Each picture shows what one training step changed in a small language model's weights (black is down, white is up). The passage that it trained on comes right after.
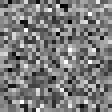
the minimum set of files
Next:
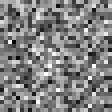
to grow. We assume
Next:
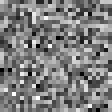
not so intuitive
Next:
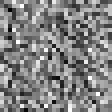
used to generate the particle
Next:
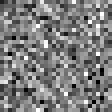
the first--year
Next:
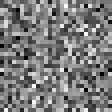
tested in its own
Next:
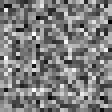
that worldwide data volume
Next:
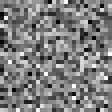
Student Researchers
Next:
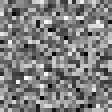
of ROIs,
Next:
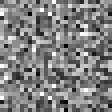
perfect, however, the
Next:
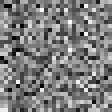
total load of the
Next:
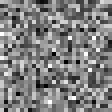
a decreased pressure
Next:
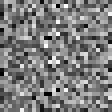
An animal
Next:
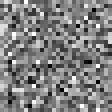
the setting to violate
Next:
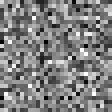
{\it Notations and
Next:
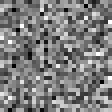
she obtains \[
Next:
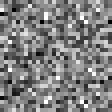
we henceforth
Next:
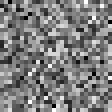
We have added a
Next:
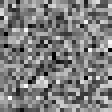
will give constructive
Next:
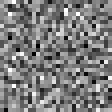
mixed-integer quadratic
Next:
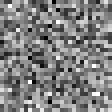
\Delta y_{\rm
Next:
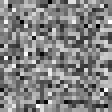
is no emitter initially
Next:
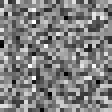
and StMBH
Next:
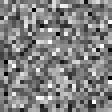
is based on the fact
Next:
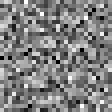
the phase angles on the
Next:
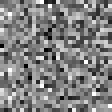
modulation amplitude ${\cal
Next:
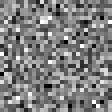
c}$ limit their total
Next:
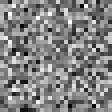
highest intensity with the lowest
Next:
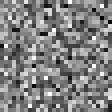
If the filter is aligned
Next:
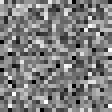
3pt on 3pt
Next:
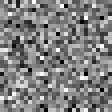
between the elements can be
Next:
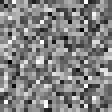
quantifies the minimal number
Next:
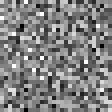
data for modeling the time
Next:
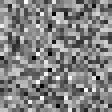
increase the number of
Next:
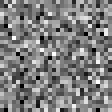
multi-mode approach
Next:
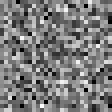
network reconstruction. As a
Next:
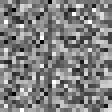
absorber equivalent
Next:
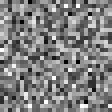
with a factor of
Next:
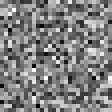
problem if the system is
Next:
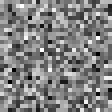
which moves to larger
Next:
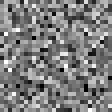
structural order. We then
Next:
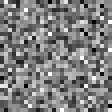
logics are mostly
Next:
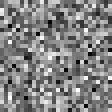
scale. We find that
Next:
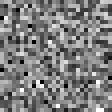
| Knowledge
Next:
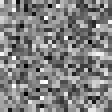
now renormalized by the
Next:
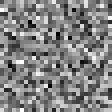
can survive to
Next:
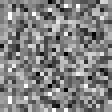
who used the Landauer
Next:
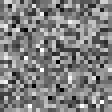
the resolved properties of
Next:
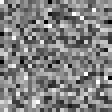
the motility of
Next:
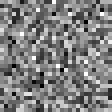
useful to them in future
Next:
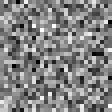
parameter that breaks the
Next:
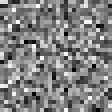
why this stuff works
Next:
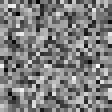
to represent temporal data as
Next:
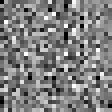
}\bibfield {title}
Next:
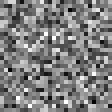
related to the Wigner distribution
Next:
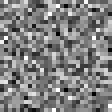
the previous saved
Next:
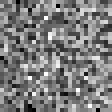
written by making use of
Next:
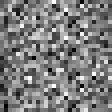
degrees of freedom of
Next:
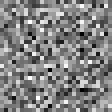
function of radius, from
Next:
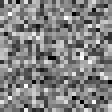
that share one or
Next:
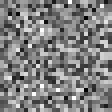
capacity check.}
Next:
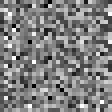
The real components of the
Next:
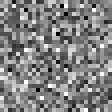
of the cold
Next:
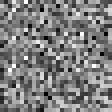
\ee The form of
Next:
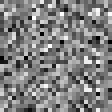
principle is needed to make
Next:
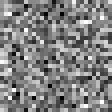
the XC approximations
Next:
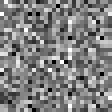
the existing nodes,
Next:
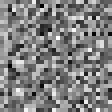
gas and to a
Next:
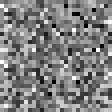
and the quartet
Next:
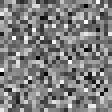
analytical and numerical methods,
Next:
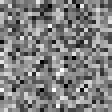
Electron Gas}
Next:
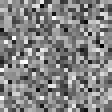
part of the initial
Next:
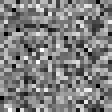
can know that jointly
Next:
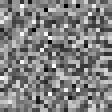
with a small number of
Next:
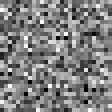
Thus, we obtain for
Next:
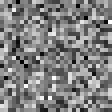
contains the Lorentz algebra and
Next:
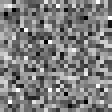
the nanostructures using their
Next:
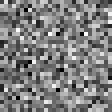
WR transition. In
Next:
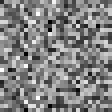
derived from the location of
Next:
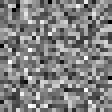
data were obtained from
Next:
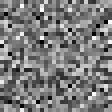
on each processor,
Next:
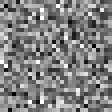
just the first entry
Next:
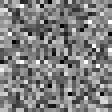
proposed as possible candidates in
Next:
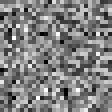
LRS corresponds to
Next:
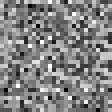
testing the Hubble law using
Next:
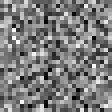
the heat capacity
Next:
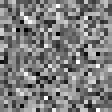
determined by a given
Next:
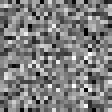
0$. We can obtain
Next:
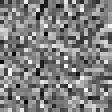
Hubbard model block
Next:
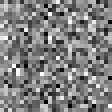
considering the projection measurement,
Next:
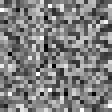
analogous dependencies for
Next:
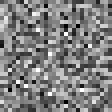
simultaneously (\ie, adding
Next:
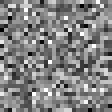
quark model, we expect
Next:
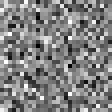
the apparent line cores rather
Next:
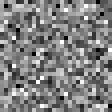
term that varies upon
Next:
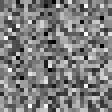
Corresponding mechanical filter.}
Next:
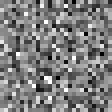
nodes in the AST
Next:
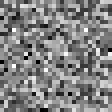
can be efficiently
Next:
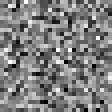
on the observational data obtained
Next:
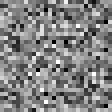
declares the
